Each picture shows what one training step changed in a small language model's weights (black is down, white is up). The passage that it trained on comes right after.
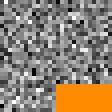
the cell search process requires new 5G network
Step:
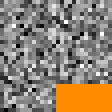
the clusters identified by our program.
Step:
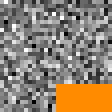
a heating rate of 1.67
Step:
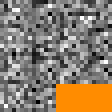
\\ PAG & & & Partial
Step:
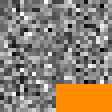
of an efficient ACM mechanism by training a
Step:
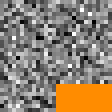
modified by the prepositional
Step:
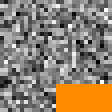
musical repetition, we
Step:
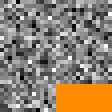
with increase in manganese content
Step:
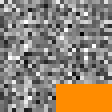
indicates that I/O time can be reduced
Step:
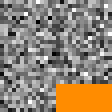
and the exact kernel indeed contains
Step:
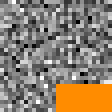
dimensional constants, so ignoring
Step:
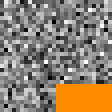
of the biggest challenges that an
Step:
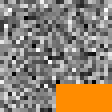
regions: 5.8 for the
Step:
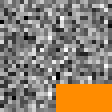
function is \begin{align}
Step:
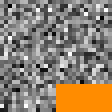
(dashed) wake potential along the
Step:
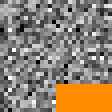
that only the hidden sort and
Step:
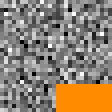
scientists that male and
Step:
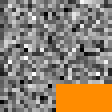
CAC and EFT in predicting
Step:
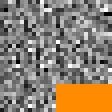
{et~al.} (\bibinfo
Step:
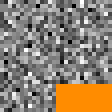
that the scalar field $\dot{\phi}$
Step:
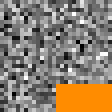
denote the energy fraction and the transverse
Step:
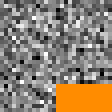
game in Mother Tongue on
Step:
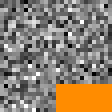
is natural to use $c$ since
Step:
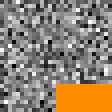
various metabolic parameters and
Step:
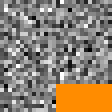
temperature around 6000 K which is in agreement
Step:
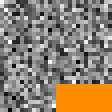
the form of oxides and it is
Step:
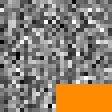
observations of various targets. The algorithm
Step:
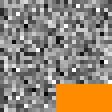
elements [7-9], and
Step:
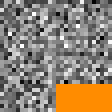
when the company One stage of the life
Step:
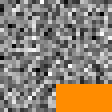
such regular immersion by a
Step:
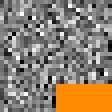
impact of the separation between the transaction
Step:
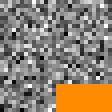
write an app for FFV
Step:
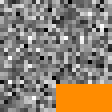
Agency for Food Safety and
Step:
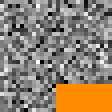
in an intuitive way, the
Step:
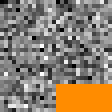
important quantity in tunneling
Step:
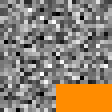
are as follows: Shymkent
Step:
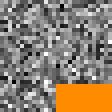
for the main political parties. The
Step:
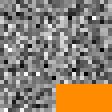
is more specific concept than the concept of
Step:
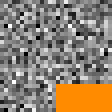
Because of Eq. (5)
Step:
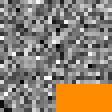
the rule groupings in the figure.
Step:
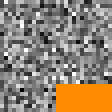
such as height, specifications of materials
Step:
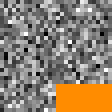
by the fact that $D$ lies
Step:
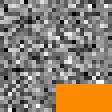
in partially solving professional
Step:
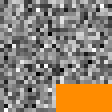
energy, and $Y_e$ is
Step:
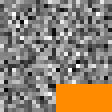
expectations of Nigerians after
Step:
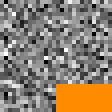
that grasshoppers have
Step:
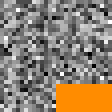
J.C.G. carried out the
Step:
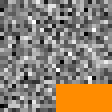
Lagrangian (\ref{L}).
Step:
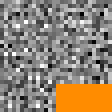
switch, var, if,
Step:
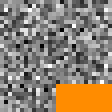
retreat for sick people to
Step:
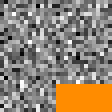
hydrochloric acid of higher
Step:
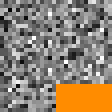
and off. To disable the
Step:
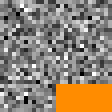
with/without 70 kg
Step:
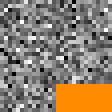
sources spanning a range of
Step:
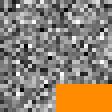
The line component is predicted from
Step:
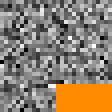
the dominance of Stages with
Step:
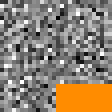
and Nafus suggested that
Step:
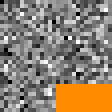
have the choice between two identical
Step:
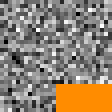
of a neutrosophic
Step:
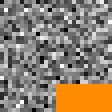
RSI analyser 851 Mettler
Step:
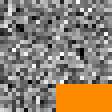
from evolving into middle
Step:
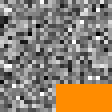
\caption{Literature Map:
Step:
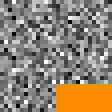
changes that restrict the AME
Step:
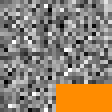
of QM begun when the
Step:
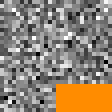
with exploitation, which they are
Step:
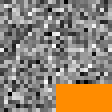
enzymes align with several of the
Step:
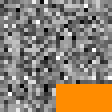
are regularly used in sleep
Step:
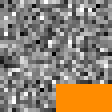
is performed by qualified personnel
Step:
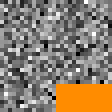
yields already known expression for the quantum pressure
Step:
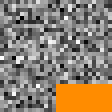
straightforwardly diagonalized
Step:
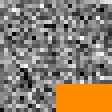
results \cite{cn}. The aim
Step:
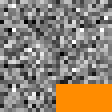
relationships with all SPs involved in the
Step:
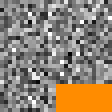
dura mater and allows both
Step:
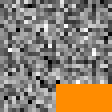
only and do not necessarily reflect those
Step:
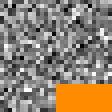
then the mass transfer is dynamically
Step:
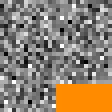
$E_F$ are primarily Fe
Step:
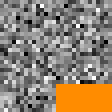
structures (Fig. 2). Fig. 1
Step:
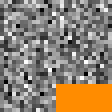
$\Delta\phi_{TG}$ is
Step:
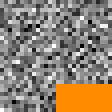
from a certain category or market
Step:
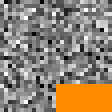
OSCC patients were measured both before and
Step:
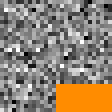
phase excitation at a time. When
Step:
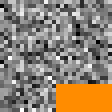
CAD. We noted that the patients
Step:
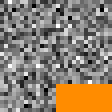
and furfural content. Results
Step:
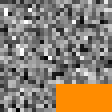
Aviation Administration for
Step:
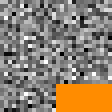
shows the best agreement with this value,
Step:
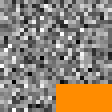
the students are still looking forward
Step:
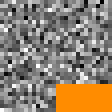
+\tilde \mu^2 -\tilde
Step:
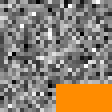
- Includes tools to measure the properties
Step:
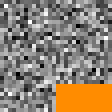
= 1$. Then, for any prime
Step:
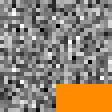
countries. Salmonella
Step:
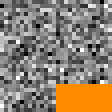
Hot Mix Asphalt,
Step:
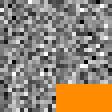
are at the core of 151 modern
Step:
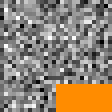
is PM POSHAN, a
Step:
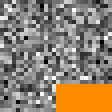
risks, based on measurements taken between
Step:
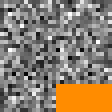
to consider a 2D layer which hosts
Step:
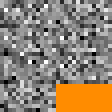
any two elements from the different clusters
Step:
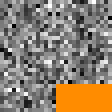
the results. - It is only tested
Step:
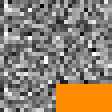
the entropy index presented in this article,
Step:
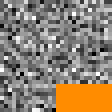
Kernel both in the momentum space and
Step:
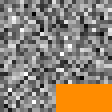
the QCP, and the
